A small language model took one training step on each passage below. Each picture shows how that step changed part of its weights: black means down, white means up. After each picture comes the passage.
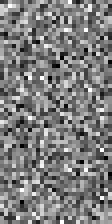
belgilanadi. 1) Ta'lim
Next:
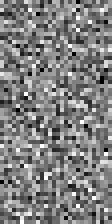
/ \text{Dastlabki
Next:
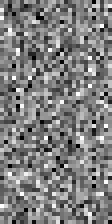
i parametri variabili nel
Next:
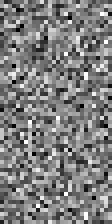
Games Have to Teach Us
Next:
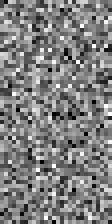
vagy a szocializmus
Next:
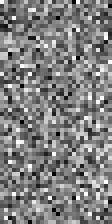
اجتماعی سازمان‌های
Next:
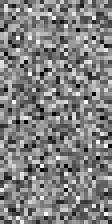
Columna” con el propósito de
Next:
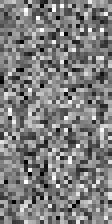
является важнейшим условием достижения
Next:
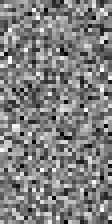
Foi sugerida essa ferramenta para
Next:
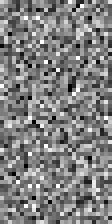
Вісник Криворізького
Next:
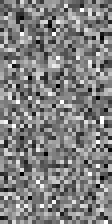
Ilm-fan. 4.
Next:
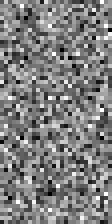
vió que el grillo con su
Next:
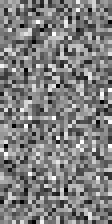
qabul qiladi. Jumladan, O'zbekiston
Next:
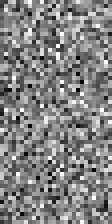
da contribuição militar, é chegada a
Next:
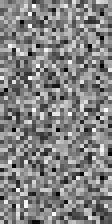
dönemin destanı olan
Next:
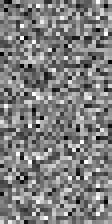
Миллат сифатида ўзликни
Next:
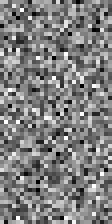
atuar como o núcleo central do sistema
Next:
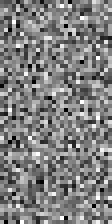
su llegada al consumidor. Este
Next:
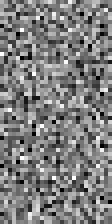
лобку, припухання
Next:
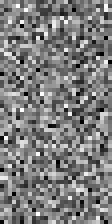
aplikácie iniciatívne
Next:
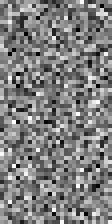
Część druga: lata
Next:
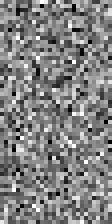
a experiência vivenciada torna-se
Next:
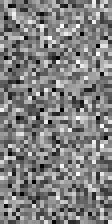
tamoyillarni amalda qo'llash jarayonida
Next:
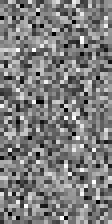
instituídos pelo Estado. Embora o
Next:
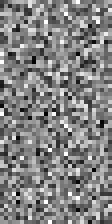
de inclinação, ou ainda, a
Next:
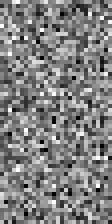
jihatdan to‘liq bo‘lmagan,
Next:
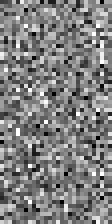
будущим учителям
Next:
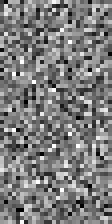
san’atini uyg‘unlashtirilgan holda
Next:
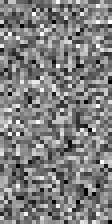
bir ürünü olduğunu ortaya
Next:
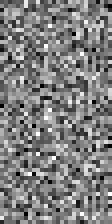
Da una parte SBN, con la sua
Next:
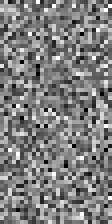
l'action et la cause des
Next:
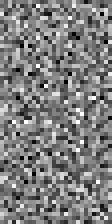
com a Burroughs,
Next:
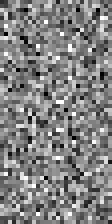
проблемы экспертами с количественной
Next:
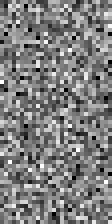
до споживача, вважається
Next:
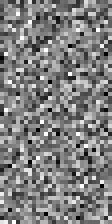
en avant l'existence de
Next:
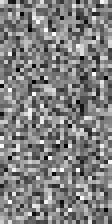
en empresas y pymes, un grupo de
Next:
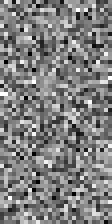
TAHLILI VA METODLAR.
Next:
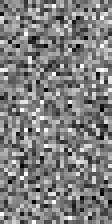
\frac{1}{x \oplus
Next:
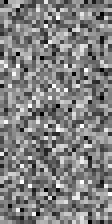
para as construções, não somente nos
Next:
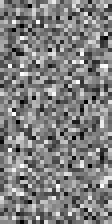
riqueza ou de pobreza de cada
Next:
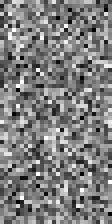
eine Herausforderung, aber
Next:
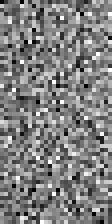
ее пространственные адаптации. М.
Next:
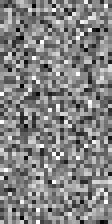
інша молочна продукція.
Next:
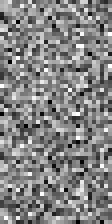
existência desse gás nos ambientes. A
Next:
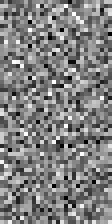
Aprender a relacionarse adecuadamente con
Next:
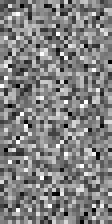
de fadas. Charles Perrault
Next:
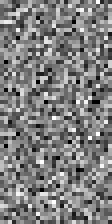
pozvolný. Z grafu
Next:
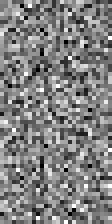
os principais produtos operados foram de fato
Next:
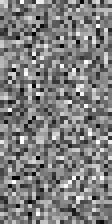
Артикова Дилфуза
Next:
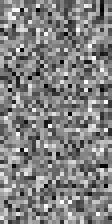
climáticos y ayudan a la
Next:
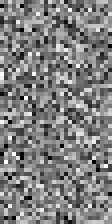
M. R.; PARENTE,
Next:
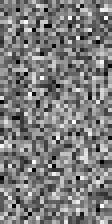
sinf o'rtacha xavfli turiga
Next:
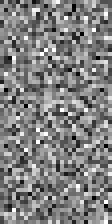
онҳо. “Хуросон”.
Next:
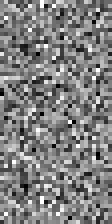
ishora mavjudligida namoyon
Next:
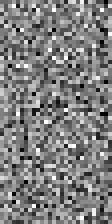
dinâmicas de sala de aula e
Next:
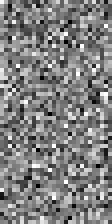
de la création de valeur
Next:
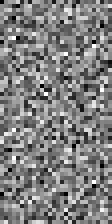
de handelaars en hun
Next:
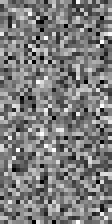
systems leaves no room for
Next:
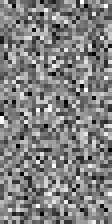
Schöch, Christof /
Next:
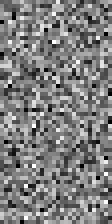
turli fanlarni o‘qitishda zamonaviy texnologiyalardan
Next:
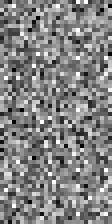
de potência): engloba a apresentação
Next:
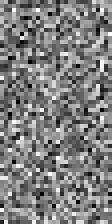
voir son effectif de terminales diminuer
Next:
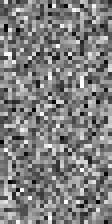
é fazer escolhas e resolver os desafios
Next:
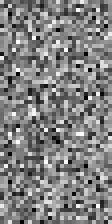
civilisation est donc le socle
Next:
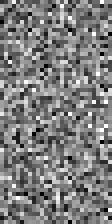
individual differences and its translation to
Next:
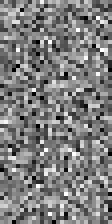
Dies soll Diskussionen auch über
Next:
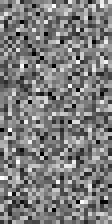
Sinfdan tashqari mashg'ulotlarda
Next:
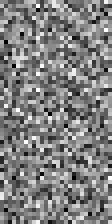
de HPV de uma mulher der
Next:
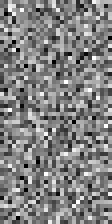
Литературы: 1. Шейфер
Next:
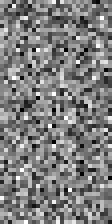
talab qilinadi. Pedagog hech qachon
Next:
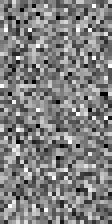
cu regretatul său tată –
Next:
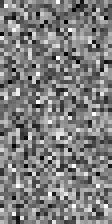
respublikamiz bo'yicha shu oxirgi
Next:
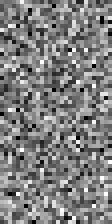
(*dukkha*), de la acción
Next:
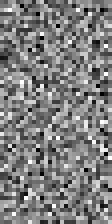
ei kuitenkaan
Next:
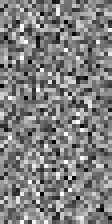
que compromete a prática pedagógica
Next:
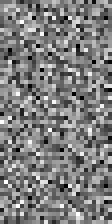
ALOS (Япония),
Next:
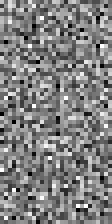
not only seen as a bridge
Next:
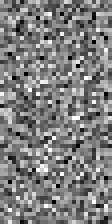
муҳим ҳисобланади [7].
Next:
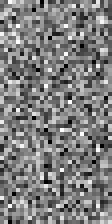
pasayishi bilan izohlaydilar
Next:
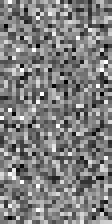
maio sem retrocessos. No
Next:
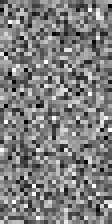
tomonidan yozildi .Yuqoridagi
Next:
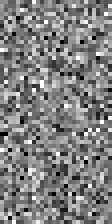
Sistema Único de Saúde
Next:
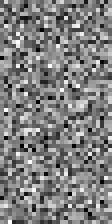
fin de hallar nuevos motivos para su
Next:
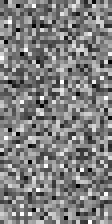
metade do século XIX, as
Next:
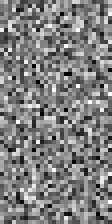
educativos, gestionar redes de
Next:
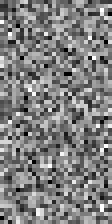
– Pittsburgh,
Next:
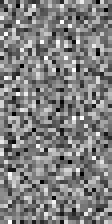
vider les lieux, suivis
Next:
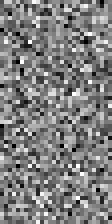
время она служит одним из
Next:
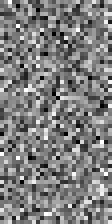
как государственный, так и частный
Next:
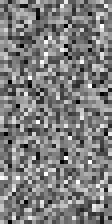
The green vegetable
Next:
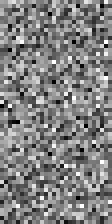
va teridagi husnbuzarlardan
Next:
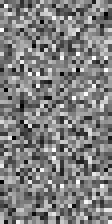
исторического общества, его корней и
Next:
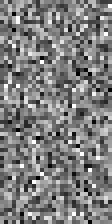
mg g⁻¹ aralığında
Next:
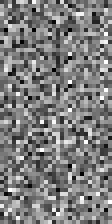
izohlanadi. Masalan, andiz
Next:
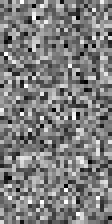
no figura en el título general del
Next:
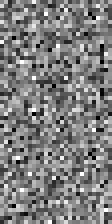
par l'arbre décisionnel et
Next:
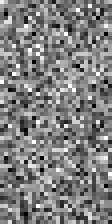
yuqori ijtimoiy mas‘uliyatini,
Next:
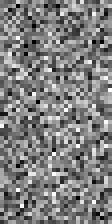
mashg'ulotlarining internet va
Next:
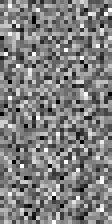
que esse setor alimentício necessita atenção
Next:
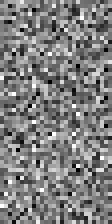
Mannon Ramziy, Muso
